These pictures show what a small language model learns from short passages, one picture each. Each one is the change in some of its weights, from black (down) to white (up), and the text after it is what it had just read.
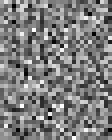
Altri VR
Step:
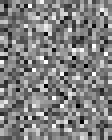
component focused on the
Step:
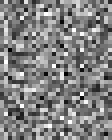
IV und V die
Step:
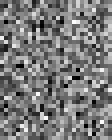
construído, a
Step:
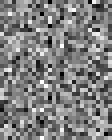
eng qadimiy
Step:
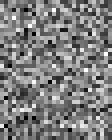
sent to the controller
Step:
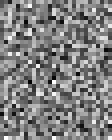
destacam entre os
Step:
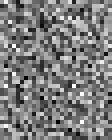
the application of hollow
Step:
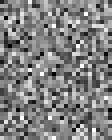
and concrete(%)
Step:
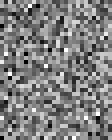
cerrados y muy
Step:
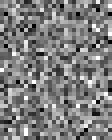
uchun darslik.
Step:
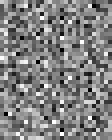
between 40° and
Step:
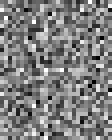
before the chain
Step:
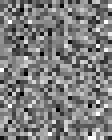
va o'rganish
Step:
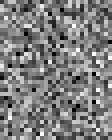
carry out the step,
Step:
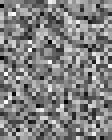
axis as a potential
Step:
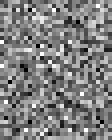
Combining the last three
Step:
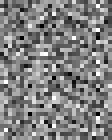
in the warp and
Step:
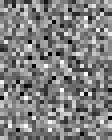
\\ \end{array}
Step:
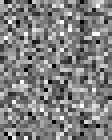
point $(\overline{r},
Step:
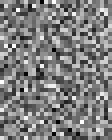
the modified approach is
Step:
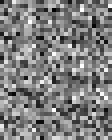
was significantly higher than that
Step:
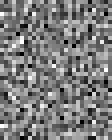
considerable attention has
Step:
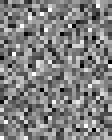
be convenient to see
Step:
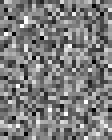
corner. Suppose first
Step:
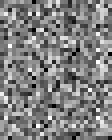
other prosthetic groups
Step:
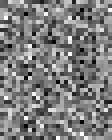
of $\Delta$. As
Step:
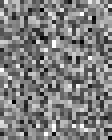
define another analytic index
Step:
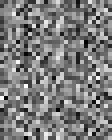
sohasiga oid va
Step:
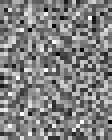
hers, in that we
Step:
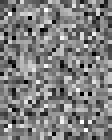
((a \star
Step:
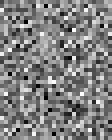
for problems where the local
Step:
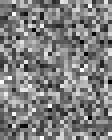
O termo instalação
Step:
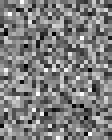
Si el ofendido
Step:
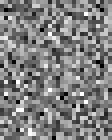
The next events that
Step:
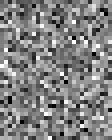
Zung questionnaires were
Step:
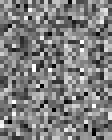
clock tower The
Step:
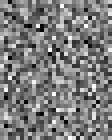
ще один:
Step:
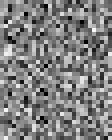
vector space of polynomials with
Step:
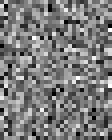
con temperaturas
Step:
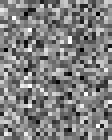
total energy $\bar E
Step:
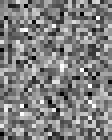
riscos. O curso
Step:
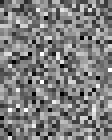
(see Fig. 4,
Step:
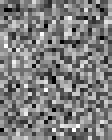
contain the documents
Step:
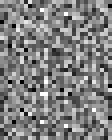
used to detect complex
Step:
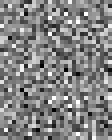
conjecture is equivalent to
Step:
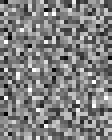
of freedom,
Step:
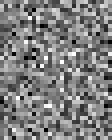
e armonico
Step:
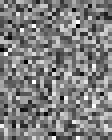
permitan, por una
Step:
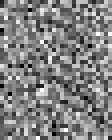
particular, it can be
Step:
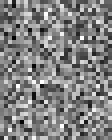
y \geq b,
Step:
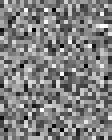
among public bodies,
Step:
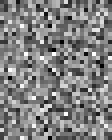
cholesterol as
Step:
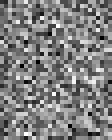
o'zlariga va
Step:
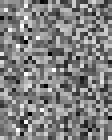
A$, denoted by $
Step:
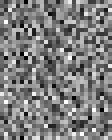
ones based on the
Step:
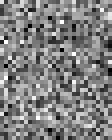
Quando consultados
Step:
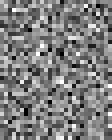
правил для
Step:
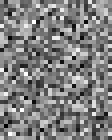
templates with a parameter
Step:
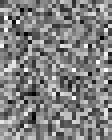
this article are done
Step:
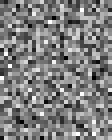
lo inoculo en el
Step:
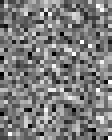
which could be attributed
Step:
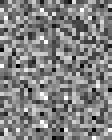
vectors of dual
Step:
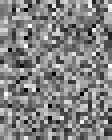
and ROC curves were
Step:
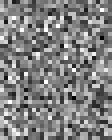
strategy Tubular
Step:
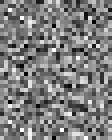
system so that everyone who
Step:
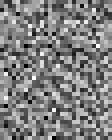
merge the work of
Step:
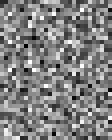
and had undergone
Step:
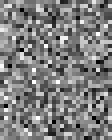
plants immediately
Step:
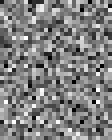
be the desired
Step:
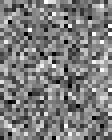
it is monotone.
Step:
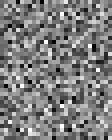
study clarified that,
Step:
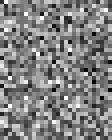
patterns across
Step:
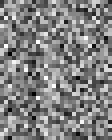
has been done with the
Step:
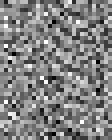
in the smooth locus of
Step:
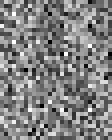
there exist good matrices
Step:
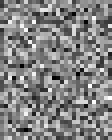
de la productivité
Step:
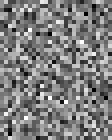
en temps réel
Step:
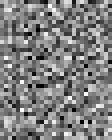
For any local \ob\
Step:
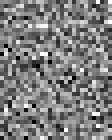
karar vermek
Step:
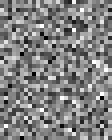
understanding of food
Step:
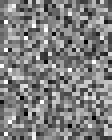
Barthes, il
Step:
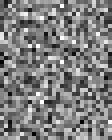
and temper armor
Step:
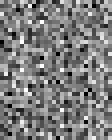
positive constant. Here
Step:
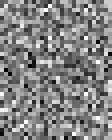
geometry} We prove in
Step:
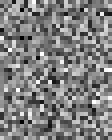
addition, indicators are
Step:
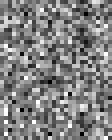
$f$ given in
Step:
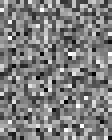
research related to work experience
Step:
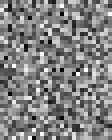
education, private
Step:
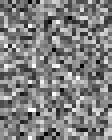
the sudden and
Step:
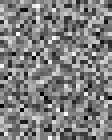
formic acid in
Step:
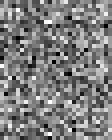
their physician's
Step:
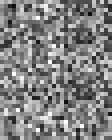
DGLA structure on
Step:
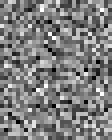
not change this, so it
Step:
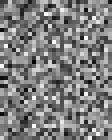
entered, the
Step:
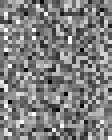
of length $T$ does
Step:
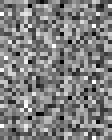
t\leq T$)
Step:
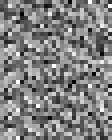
Anser anser
